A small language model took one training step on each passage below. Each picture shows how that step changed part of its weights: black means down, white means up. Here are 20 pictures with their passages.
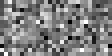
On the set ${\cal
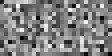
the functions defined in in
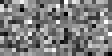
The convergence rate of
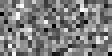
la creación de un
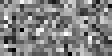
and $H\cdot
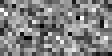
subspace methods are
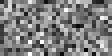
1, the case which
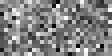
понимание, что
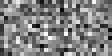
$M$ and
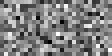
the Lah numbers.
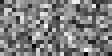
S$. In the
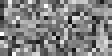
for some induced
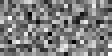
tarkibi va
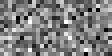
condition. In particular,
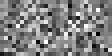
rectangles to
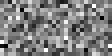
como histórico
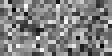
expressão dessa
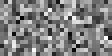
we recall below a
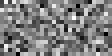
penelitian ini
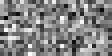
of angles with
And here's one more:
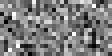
si $f$ est
